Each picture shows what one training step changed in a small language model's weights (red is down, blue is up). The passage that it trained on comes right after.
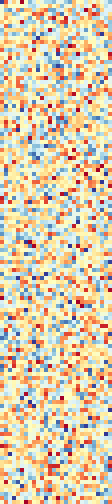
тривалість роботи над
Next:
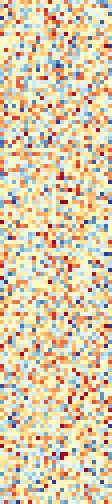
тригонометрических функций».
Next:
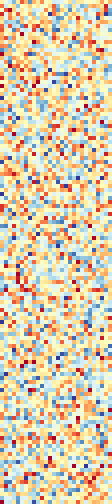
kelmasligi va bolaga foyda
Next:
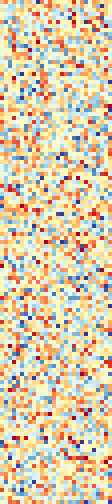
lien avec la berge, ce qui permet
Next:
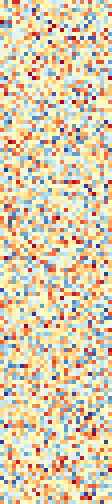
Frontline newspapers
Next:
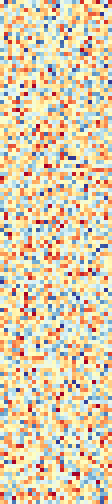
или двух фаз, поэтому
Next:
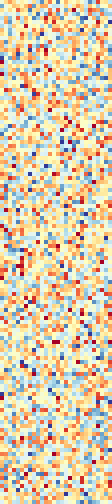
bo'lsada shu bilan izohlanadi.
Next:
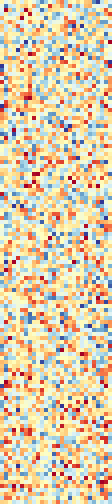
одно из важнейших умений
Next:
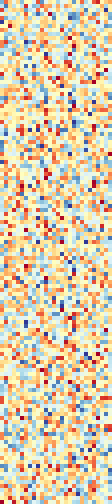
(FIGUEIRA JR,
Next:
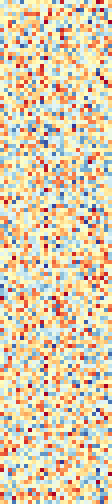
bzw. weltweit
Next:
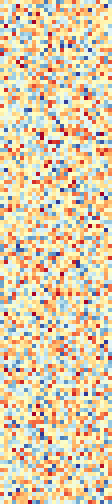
au sous-lieutenant
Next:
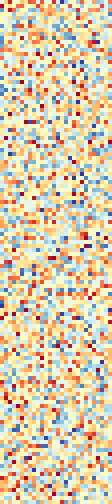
конструкції відбуваються в
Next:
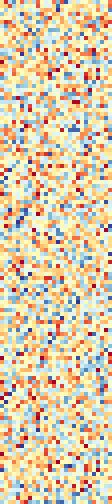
información, la cultura, los mismos
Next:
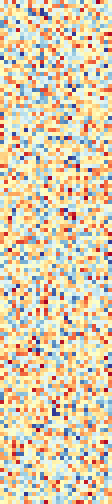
korpus Gigafida 2.0,
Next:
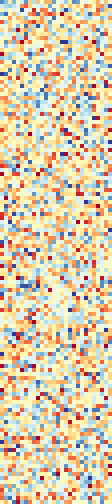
of data that describes and gives
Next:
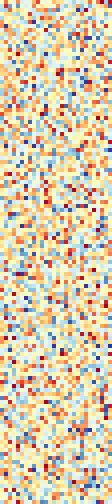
chalingan bemorlarni davolashning
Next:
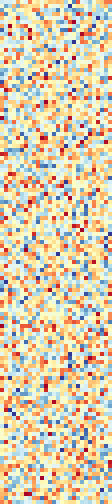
como “**Texto SM**” no
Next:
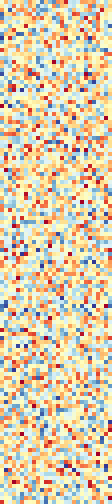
bog'liqligi bu me'mor ijodining
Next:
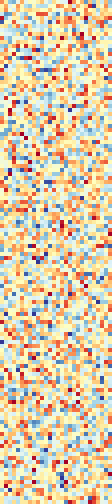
littérature insiste sur la
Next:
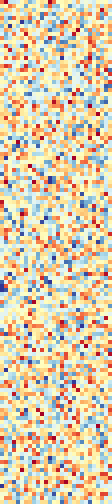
впровадження інноваційних технологій
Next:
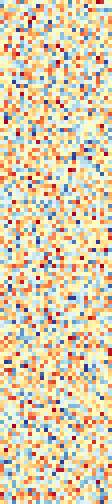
jarayonlari" - Moskva:
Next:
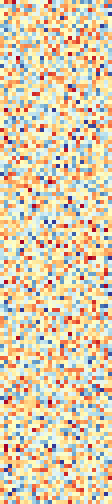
Bagi masyarakat awam
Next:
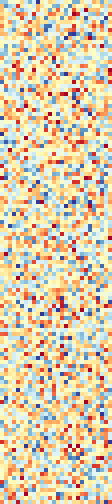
bir üslubu bulunmakla
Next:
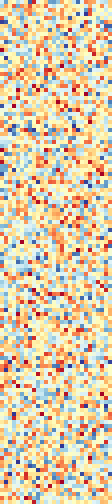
rritjes kthehet
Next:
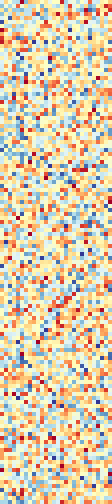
deve ser usado apenas em
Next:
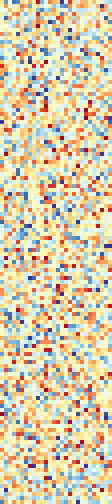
rivoj topdi. Xorazm xalq
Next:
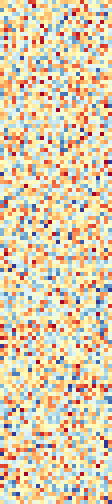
e mediar a reflexão e investigação
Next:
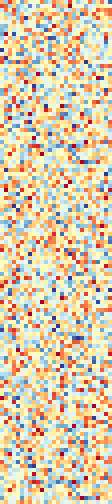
chora-tadbirlarini ishlab chiqish
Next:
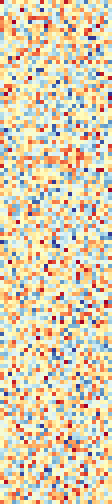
André Grimaldi professzor,
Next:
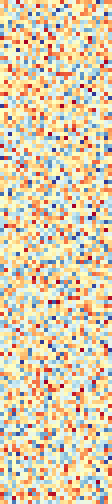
em análise de tal maneira qual é
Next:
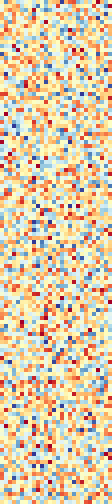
ko‘chat sezilarli darajada tez
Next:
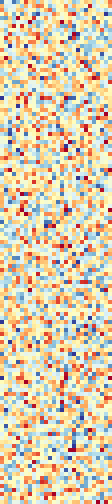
Campinas: Mercado de
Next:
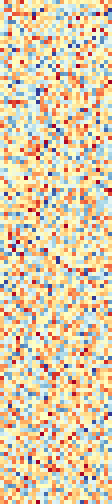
membantu Anda beradaptasi dengan
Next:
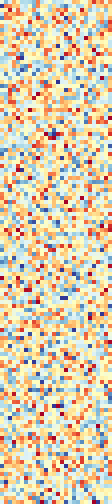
um mapeamento comparativo com outras
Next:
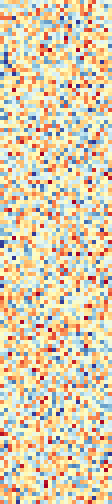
ko‘rsatdiki, kriptografiya
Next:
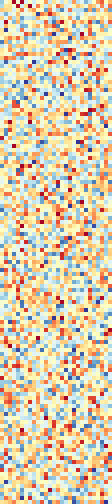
e cuidado coletivo. A Rede
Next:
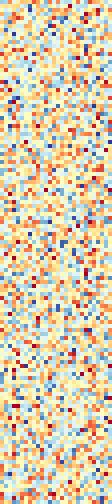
iqtisodiy rivojlanishida o'z aksini
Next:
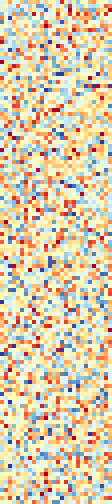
an Bremer Schulen. In S.
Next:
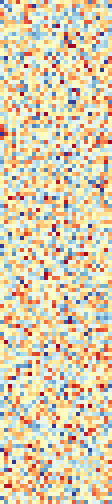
Bulgaria. Пенка Ив.
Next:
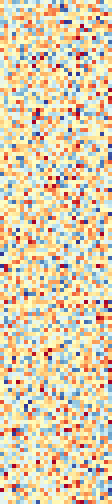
dengan bahan baku tumbuhan
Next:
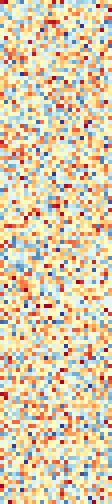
biens et services nécessaires
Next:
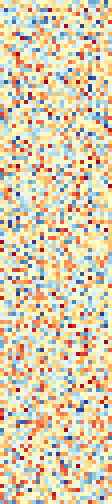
на теле животного также влияет
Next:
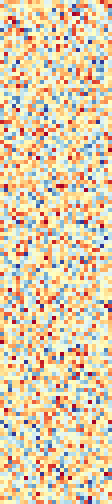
tushuncha berishga qaratilgan. Kalit
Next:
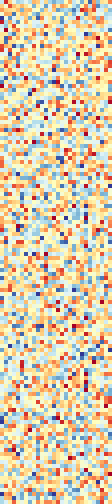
of Justice Office of
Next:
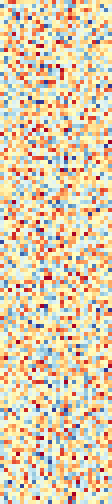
Київ : Видавець
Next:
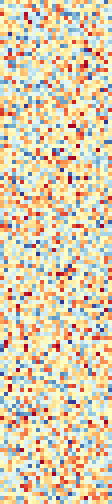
попит. Керівники та
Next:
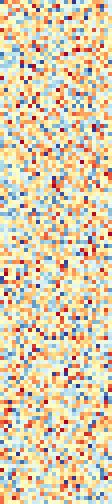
problema. Mesmo dentro do mundo
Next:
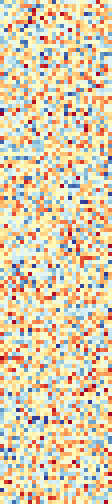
turistas interesados en la historia, la
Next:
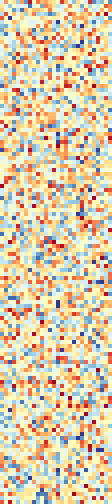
den jeweiligen Familien
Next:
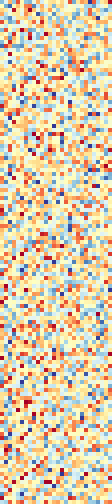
لأحد أن يسأل:
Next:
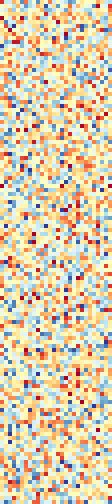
Meyer, S. Mallat kabi
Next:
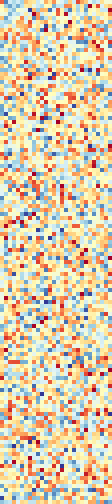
Necesidades (Input) -
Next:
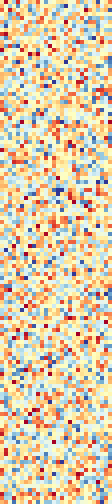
2018 yilda bank xizmatlari hajmi
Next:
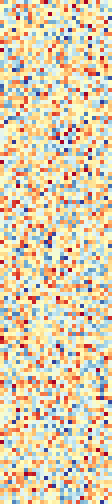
готовності до здійснення
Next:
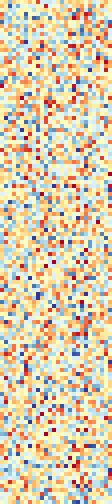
// Actual problems of constitutional,
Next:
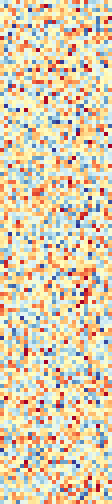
Тошкент шаҳри,
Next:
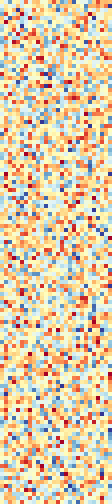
SDS ИМТ от +2,0 до
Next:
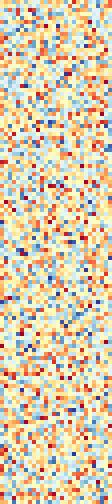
uchun zarur bo'lgan ishlarning tabiati.
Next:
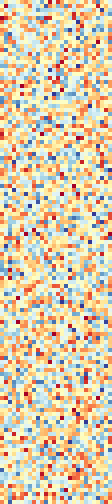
1999). از میان مدلهای
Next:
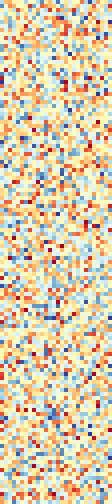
tu dynamizmy oraz
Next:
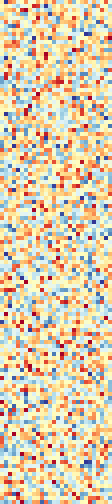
dando lhes suporte não só
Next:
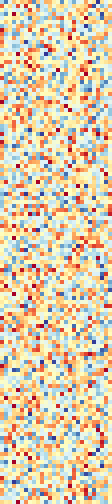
OF THE ORAL CAVITY IN
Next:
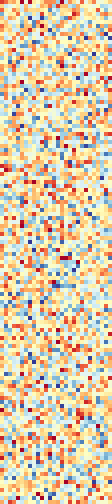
рынка труда: анализ
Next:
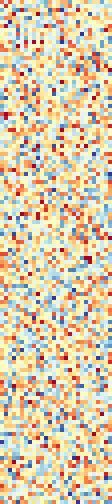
görüntüden ayrı
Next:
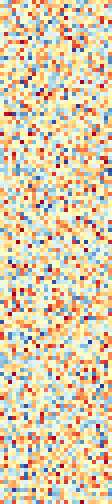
mediasavodxonlikni rivojlantirish nafaqat
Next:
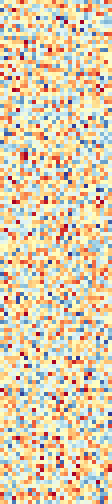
у студента способствующие организации
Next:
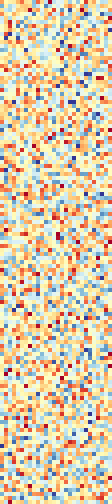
Ключевые слова: детский
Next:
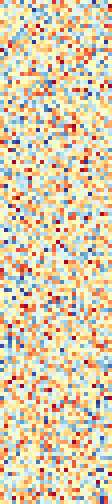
orientado a objetos que fue
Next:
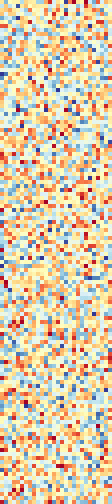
investigados concordaram que sua participação é
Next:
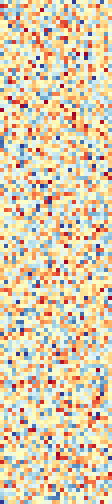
ega bo‘lishni talab etadi.
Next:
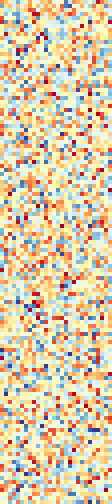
um den Wortschatz durch ein
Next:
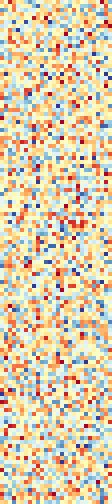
Republic of Kazakhstan on
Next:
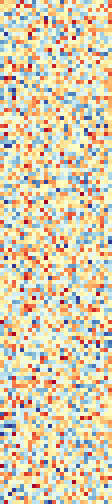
que havia adoecido; e
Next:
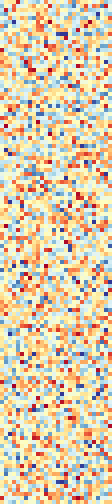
Transesterificação de óleos
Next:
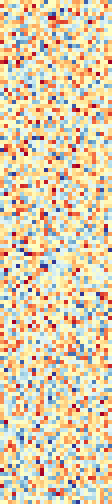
sanitaires, des analyses plus
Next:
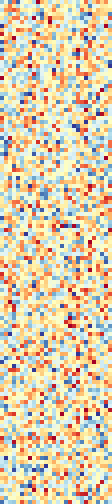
что получена после закалки
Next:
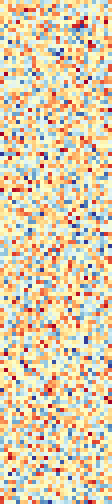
Ensiklopediyasining o‘zbek,
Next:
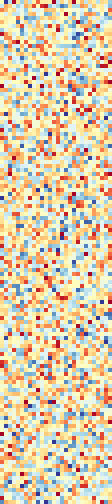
enfoque del cristalino. El
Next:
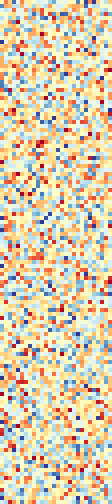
des délais prédéfinis,
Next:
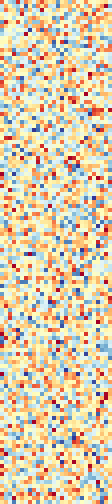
технология Graphistry подняла
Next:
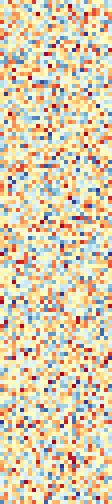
meyakini bahwa mereka
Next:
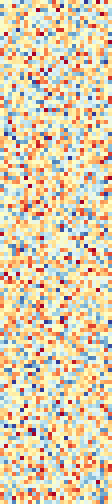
включая ликвидацию
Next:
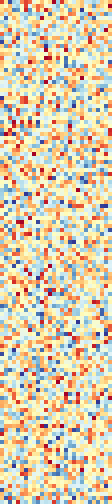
efectos a favor del tercero:
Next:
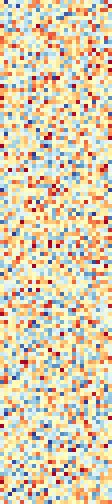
experimentais e fomenta a aprendizaxe
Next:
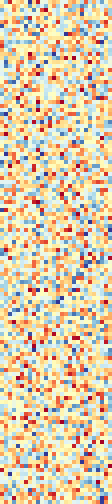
qandli diabet kasalligi orasida
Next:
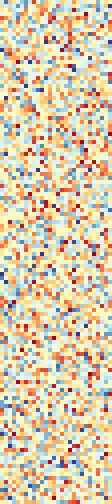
campagne de propagande) et
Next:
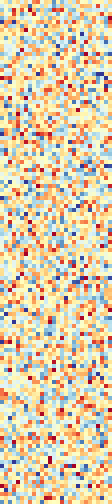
zamonaviy standartlariga javob beradigan bilim va
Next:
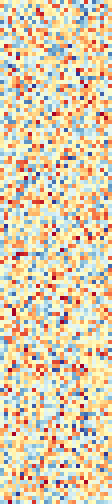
розчині, яку вводили
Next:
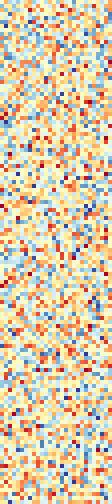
possibilities of modern marketing technologies;
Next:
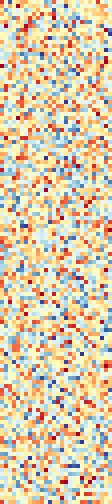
стесняется, если
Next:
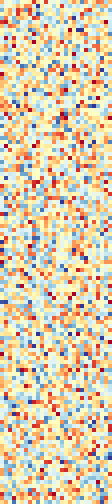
each test was 2g and 25 ml
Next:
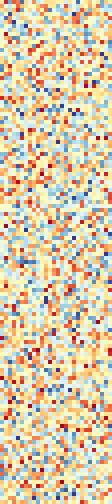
специальный законопроект и
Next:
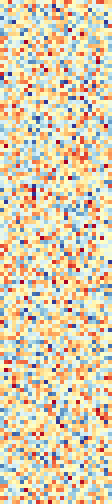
Micro e Pequena Empresa*,
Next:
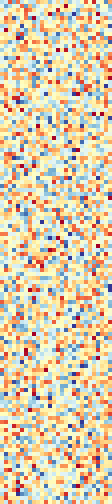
ықпал етеді.
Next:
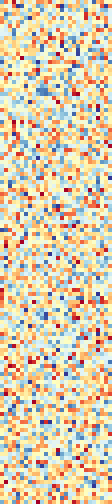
F1 navida xar ikki morfo
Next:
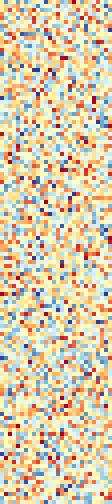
very great at all.” “our
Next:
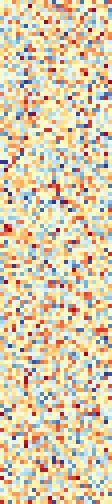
Trondheim, Norway.
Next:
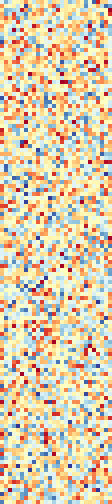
“STEAM” dasturiga asoslangan
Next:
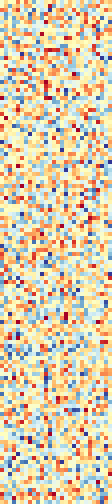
meio de questionários.
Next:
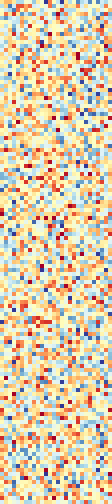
uygulama becerileri
